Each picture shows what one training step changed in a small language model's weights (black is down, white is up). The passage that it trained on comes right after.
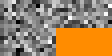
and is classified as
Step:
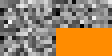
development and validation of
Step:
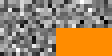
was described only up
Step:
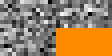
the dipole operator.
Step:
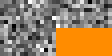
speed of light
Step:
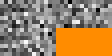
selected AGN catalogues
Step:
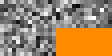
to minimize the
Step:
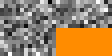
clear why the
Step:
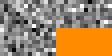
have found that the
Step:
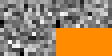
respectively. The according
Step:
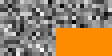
the first factor
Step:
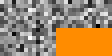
poorly covered,
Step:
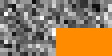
of EDM
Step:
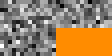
not so much of
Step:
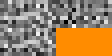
highest value reached at
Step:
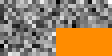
control and release
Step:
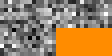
was treated with
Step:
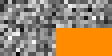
J Financial
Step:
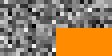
p \tan
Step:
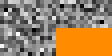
are parameters containing the
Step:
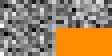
rest of the
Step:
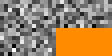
only determines the
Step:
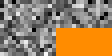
of cusp
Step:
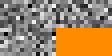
(red), as
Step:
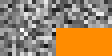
population to experience the
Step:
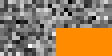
was set at 40
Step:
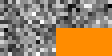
correspond to the theoretical
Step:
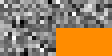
a reorganisation
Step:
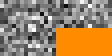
running coupling
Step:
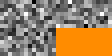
of interest to the
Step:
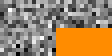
level is vital
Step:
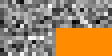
and learning. In
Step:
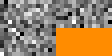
survey I learnt
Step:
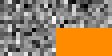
different from 25
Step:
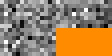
a thermal power station
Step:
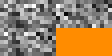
To obtain the entanglement
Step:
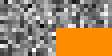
acquired with
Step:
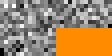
fall easily. The
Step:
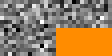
Table 4 shows the
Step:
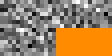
to the idea of
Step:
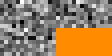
a role of resonance
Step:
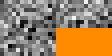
“multiple choice
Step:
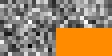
efficiently processed into the
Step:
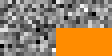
band, we
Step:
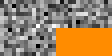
a 5% ground
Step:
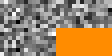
CT, and
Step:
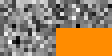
ones as they
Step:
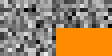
cities, and
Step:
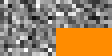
kaon by
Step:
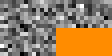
Computing Engineering,
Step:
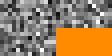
the third moment
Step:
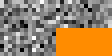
example for a
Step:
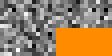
of two simultaneous
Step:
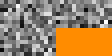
with a ratio of
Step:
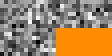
separated either spatially
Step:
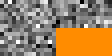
meet the society's
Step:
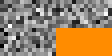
and the level of
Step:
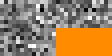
moderate spectral resolution of
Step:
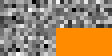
heavy enough. This
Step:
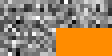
smooth and fast convergence
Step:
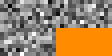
the inset.
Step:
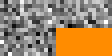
suggested in the
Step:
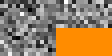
indicates the auto
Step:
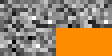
discussed below: The
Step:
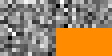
correlations propagate with
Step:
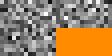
to citizens'
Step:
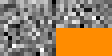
processes, same charge
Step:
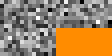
After milling for
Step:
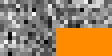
known relevance
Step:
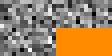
or trust, or
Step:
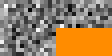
top quark transverse momentum
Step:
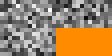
presented to the public
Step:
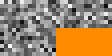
less likely when separation
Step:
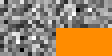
confirmed based on a
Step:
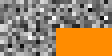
required, but this
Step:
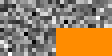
to the two values
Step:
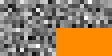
the quantization error when
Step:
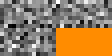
[111] direction
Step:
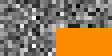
\ris =
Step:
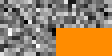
are suffering from
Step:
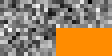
density of the vortex
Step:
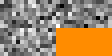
addition to the importance
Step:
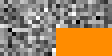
represent a useful pair
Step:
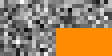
generated in this model
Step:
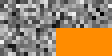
These biochemical
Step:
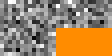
has been included for
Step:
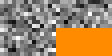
selected that correspond to
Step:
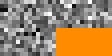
with respect to both
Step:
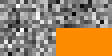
This effect is observed
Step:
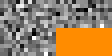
Venography in
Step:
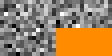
results. In
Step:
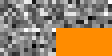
of scientific evidence or
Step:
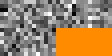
with respect to the
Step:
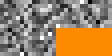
intent of,
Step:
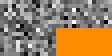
is because our edge
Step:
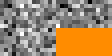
addition of the
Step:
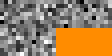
3. SOM
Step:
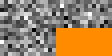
under the contract
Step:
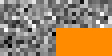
compared to other
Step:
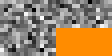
respectively that of
